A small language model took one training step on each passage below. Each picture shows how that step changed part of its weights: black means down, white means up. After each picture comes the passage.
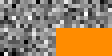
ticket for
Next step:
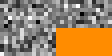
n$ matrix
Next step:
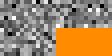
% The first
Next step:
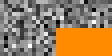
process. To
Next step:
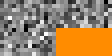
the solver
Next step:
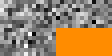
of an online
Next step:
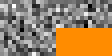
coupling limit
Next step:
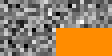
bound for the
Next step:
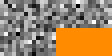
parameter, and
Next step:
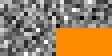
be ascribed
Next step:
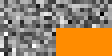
stable rank
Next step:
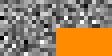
electron spin
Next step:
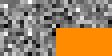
vanish in
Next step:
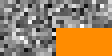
by these differences
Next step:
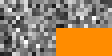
assumed in the
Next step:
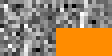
0$. For any
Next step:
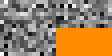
fifth one
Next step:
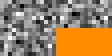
is due to
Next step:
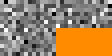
than $\sim
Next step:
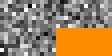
on a complex
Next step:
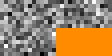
when two processes
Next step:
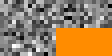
with ease the
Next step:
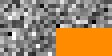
Find the unique
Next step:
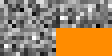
variables describe
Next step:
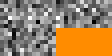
null the
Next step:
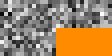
to ${\bar
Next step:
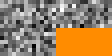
and observing that
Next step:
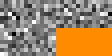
auctions, where
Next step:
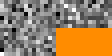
all generators
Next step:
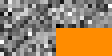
to taking
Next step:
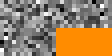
possible for any
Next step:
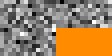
we can express
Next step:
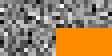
patient and
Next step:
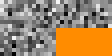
of solitons
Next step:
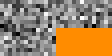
cm (in
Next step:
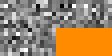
paths set
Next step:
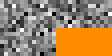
estimates to obtain
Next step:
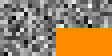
functions above the
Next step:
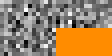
that the zero
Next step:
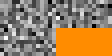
the friction
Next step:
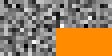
region into the
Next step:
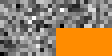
spectrum in
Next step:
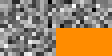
the action of
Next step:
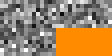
and thus,
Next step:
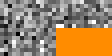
indeed, the
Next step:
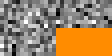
$b$ so
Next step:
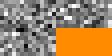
decrease in
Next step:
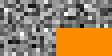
similar result has been
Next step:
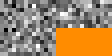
for TSP
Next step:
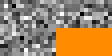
qui sont
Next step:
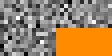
written as
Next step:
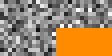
other. Our
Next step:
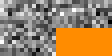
of the above theorem
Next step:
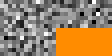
derivative with respect
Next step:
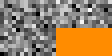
solutions. Thus we
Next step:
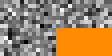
seconds to
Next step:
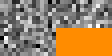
the sphere
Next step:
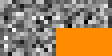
is bounded by
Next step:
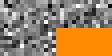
This is a
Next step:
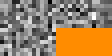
the previous
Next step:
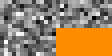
is said to
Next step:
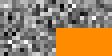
integer. In
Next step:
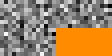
like to
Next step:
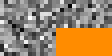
address this
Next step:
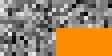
of AC
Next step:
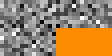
remain small
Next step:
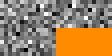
authors were
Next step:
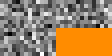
single central
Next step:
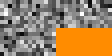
sum} is the
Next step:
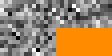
often require
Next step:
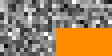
which recall is
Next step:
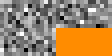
that quoted
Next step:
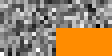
and as a result
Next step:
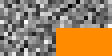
local conformal
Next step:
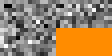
problem of the large
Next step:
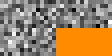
and the condition
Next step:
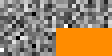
also the order
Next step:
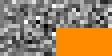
and angular
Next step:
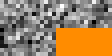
introduction of the
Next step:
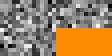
the best of
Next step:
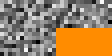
dependence properties of
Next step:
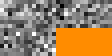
of the space of
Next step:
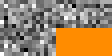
So in
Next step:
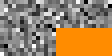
position at time
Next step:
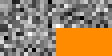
the defining
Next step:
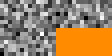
finitely many
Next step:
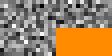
t) \nonumber
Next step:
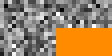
are stationary
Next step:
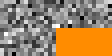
we add a
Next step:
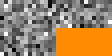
at late
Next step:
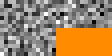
considered as a
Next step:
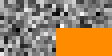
associated to a
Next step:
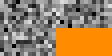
our fit
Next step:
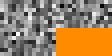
which are also used
